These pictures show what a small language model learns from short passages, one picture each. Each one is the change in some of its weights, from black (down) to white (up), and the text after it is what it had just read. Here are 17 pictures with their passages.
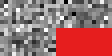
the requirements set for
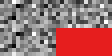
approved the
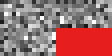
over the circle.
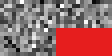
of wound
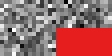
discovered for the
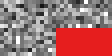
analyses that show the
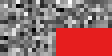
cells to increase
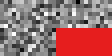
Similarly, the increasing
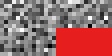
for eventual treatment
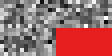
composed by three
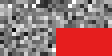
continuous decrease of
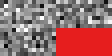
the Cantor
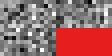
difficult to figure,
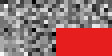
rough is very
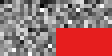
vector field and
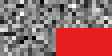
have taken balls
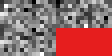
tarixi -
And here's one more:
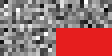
the evolution of
